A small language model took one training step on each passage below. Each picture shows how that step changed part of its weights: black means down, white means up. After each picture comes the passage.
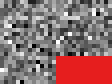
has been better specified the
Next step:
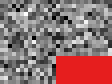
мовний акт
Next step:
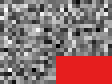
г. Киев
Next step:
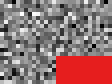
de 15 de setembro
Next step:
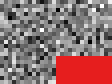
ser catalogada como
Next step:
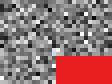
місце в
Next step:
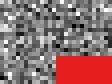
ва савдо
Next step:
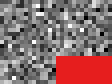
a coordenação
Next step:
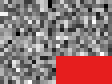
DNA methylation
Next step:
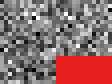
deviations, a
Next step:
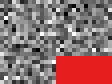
eerste plaats
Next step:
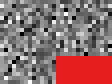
the salient features
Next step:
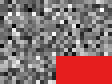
2016). Especially
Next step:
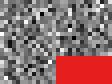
contrast to simplistic
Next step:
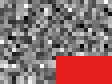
of South Africa
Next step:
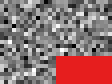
Historiography of
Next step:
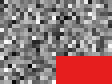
o'quv jarayoni
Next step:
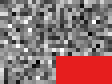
Most of the applications
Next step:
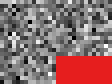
plant includes four production and
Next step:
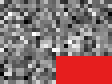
this paper, we show how
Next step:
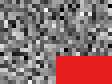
philosophical and
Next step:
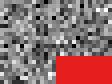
an automated and
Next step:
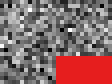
with the process-based model
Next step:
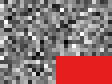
that seek to reduce
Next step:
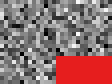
and single cell expression
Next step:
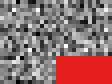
highlighted in
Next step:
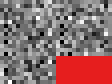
symmetry of the
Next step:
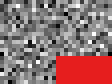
визначають і
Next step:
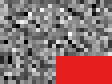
loss in bending
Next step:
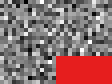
kurun waktu
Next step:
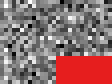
conducir el debate de
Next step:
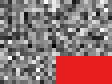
учителя активно
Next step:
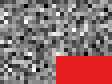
WLC monitoring
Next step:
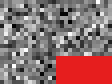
a severe problem of
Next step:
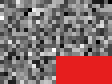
results for all stages of
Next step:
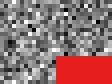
the influence of students'
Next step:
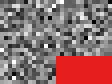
a Need for a
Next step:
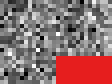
questions guided
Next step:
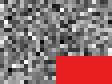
that seek to maintain
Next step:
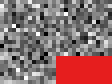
the fact that most of the
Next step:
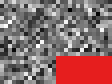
effects of this substance
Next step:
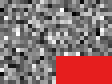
moving around on
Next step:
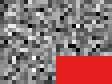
Environmental performance
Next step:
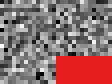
in Guinea's
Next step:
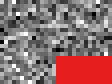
їх на рівень
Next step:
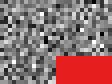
adolescentes e ser
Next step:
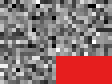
органов человека,
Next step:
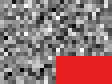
Very terse and
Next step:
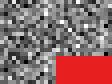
with cold water,
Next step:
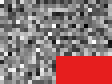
recent studies, which
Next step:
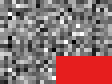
Hook) ning
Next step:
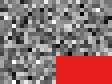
muhim ahamiyatga
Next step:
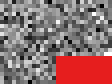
suscitado en la
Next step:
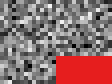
*A Study of
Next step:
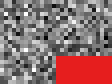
any proclamation of
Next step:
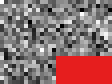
through a capillary
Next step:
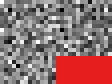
os jogadores quanto
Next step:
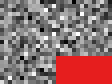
составляло 2
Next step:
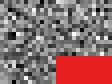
killing them with
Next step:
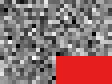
the gasholders were
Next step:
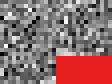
innovative painting
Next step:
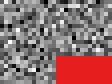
in processing the big
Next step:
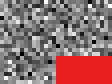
cursory look at
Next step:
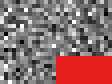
of a square is
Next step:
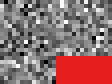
Model-0 to
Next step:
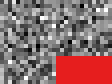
partially sighted
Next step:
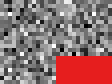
the model is statistically
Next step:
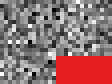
виразами під
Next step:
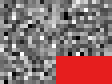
summits has set
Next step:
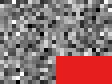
Alicante; C:
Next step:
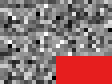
علوم و
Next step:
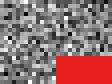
pathogen outbreaks
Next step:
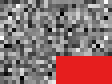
citra Indonesia
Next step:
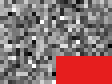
realizaram atividades
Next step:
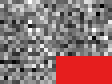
expressivism aimed to
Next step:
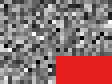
на практике.
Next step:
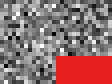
to take part in
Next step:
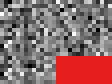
is currently the only
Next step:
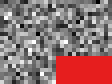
yoritilishi –
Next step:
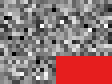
and steel resources, so
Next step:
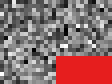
construction materials and
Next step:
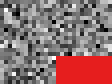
Anambra State should
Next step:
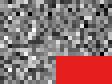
dilatoires et
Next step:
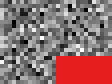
method is useful for
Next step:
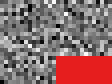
punishing the
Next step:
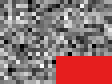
arreglos en la
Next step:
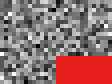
early explorations exist
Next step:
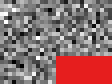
that require binding
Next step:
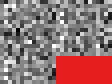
de su criterio
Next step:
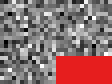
que se encuentra
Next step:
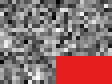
important characteristics. With
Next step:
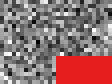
we trained an
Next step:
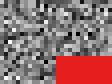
mapping tense types
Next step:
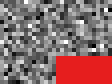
in the marine environment with
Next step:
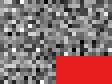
of the output images
